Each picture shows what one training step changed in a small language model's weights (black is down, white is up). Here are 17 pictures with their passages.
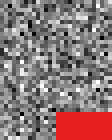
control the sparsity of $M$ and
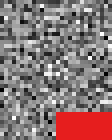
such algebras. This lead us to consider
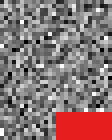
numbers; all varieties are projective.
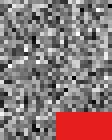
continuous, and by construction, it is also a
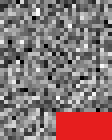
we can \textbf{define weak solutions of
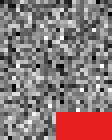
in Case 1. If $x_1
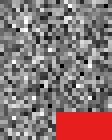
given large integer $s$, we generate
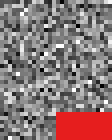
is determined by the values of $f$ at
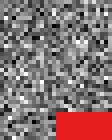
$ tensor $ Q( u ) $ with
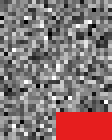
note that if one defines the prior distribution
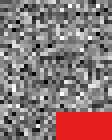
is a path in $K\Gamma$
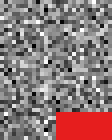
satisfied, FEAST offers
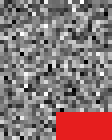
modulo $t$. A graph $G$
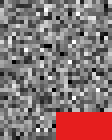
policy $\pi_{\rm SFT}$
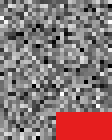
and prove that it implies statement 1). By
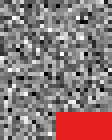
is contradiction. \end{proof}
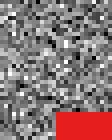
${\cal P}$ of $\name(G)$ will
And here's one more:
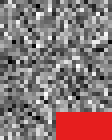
by the European Union under
